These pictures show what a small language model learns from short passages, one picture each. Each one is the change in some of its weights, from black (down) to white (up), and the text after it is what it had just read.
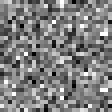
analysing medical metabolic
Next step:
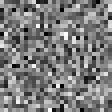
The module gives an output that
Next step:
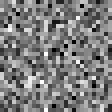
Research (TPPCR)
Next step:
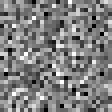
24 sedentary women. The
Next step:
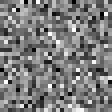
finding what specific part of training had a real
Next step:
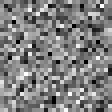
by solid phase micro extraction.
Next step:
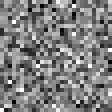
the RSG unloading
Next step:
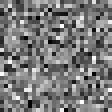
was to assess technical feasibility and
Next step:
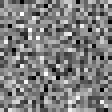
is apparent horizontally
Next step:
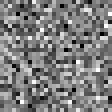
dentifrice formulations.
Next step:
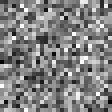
switching interval
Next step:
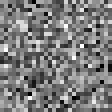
southeastern Brazil:
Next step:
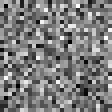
on financial accountability in tertiary
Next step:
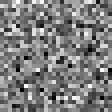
PHQ-9 total score
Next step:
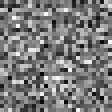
atom'. I prepared this
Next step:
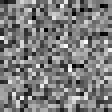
is statistically significant, it means that that
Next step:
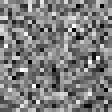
narrow color channels are used
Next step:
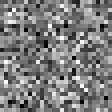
well as the computing capacity offered
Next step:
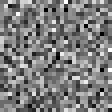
follicular dendritic cell
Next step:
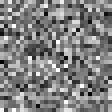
synthesis of a few
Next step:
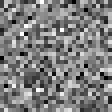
antibiotic resistance of the
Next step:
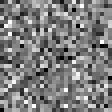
neck cancers and include, according to
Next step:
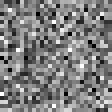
of the countries in the Global South
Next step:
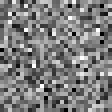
fluoride removal and
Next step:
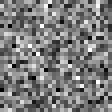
protection of isolated natural
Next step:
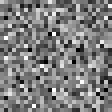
organizations based on the nine
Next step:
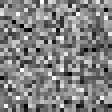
due to the phenyl protons of
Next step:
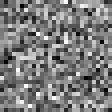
courage, hardwork,
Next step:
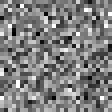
adapted to a high-risk
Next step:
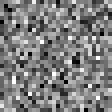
a VMM. These often use
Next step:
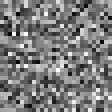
fascination for jewelry.
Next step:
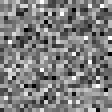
forces, high cutting temperatures,
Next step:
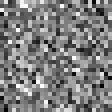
the LOD and LOQ are
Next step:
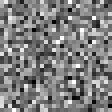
portable hemoCue
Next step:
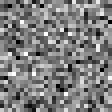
time, that humanity allegedly
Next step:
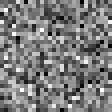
columns In the next 24
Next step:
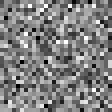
Taking $\varsigma =
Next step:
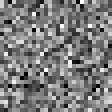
leverage in the Syrian
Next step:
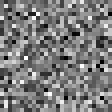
to meet their needs, particularly in
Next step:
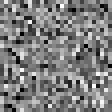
shown that star endorsement strategy is
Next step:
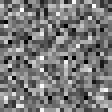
usage of fossil fuels has
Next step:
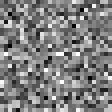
[AIOSAT] Project
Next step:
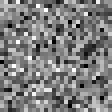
percentage of some synthetic
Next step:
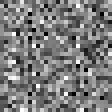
care and benefit both citizens
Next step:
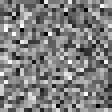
the ongoing or future projects
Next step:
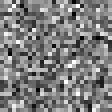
community. Part 1: Linking
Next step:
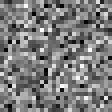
coverage which is expected, while
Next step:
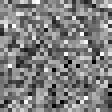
the development of more precise and
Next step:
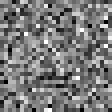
UNDRR definition of an
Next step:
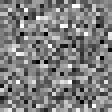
16. Alvaro E.
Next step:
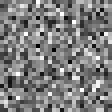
of independent sample of the difference in the
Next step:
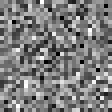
them tomorrow: Sinus
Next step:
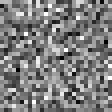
and Transparency
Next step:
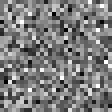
the identification of four sp^3
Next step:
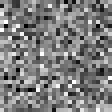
to continue playing the crucial
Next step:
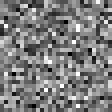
a major storage insect pest of
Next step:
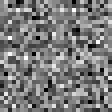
Technology Tiruchirappalli
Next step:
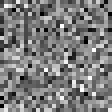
is to support the campus in
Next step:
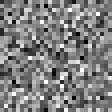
the care unit. Table 1.
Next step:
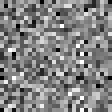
institutions and the top research funders. The
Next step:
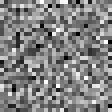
healthy controls, we conducted
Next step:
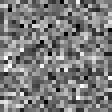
differences in intake (appendix p
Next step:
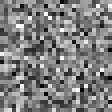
consequences of the war. In
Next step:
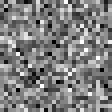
Vanadium dioxide
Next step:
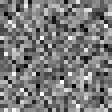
developing at all levels hence the need to
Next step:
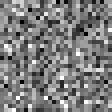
in order to get the following samples:
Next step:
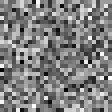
both together." One common
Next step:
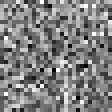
stability for geobionts and expand
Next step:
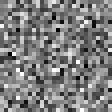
against tick feeding, the
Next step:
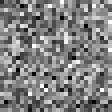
randomly. Regarding
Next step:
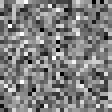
and open international order. The US
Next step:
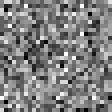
range (mcg / ml)
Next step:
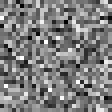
Waste Agency of Flanders
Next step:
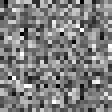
It also saves time and money in
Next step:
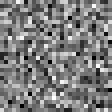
prediabetes as the condition of
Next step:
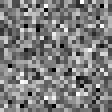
prior to the experiment, with the
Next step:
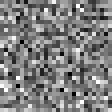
of "assisting recovery of an
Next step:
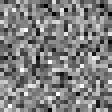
(number of different assets); and
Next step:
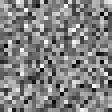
interquartile range for sg2
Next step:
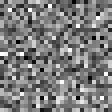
Project Evaluation An evaluation made
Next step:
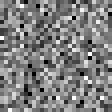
countries from the European Union submitted
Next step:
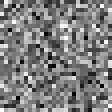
3 8. Global warming
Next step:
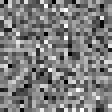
than three years. Second, select
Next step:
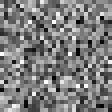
contrast between the several layers of the
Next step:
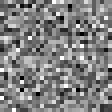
, \quad 1 \leq i
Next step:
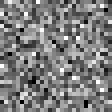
Clinicopathological Study of
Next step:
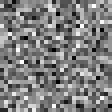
and post) for the control group. Table
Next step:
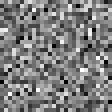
used commercially in panel production
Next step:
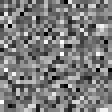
stalled in the face of systemic
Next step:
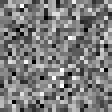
a history of at least one
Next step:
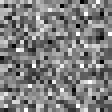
fertilizer laboratory of
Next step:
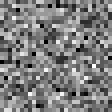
sound quality, since the structures that
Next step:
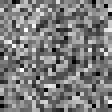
uses throughout. Nevertheless,
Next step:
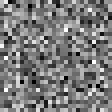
an appropriate response to
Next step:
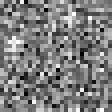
be measured in exactly the same way
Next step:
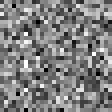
using a Microsoft Excel
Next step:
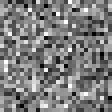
or to the routine microscopic
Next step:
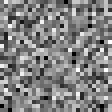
and reform, though the small scale
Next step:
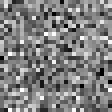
over a number of years. Then you would
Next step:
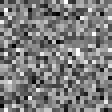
Number 1 of 2023 is part of
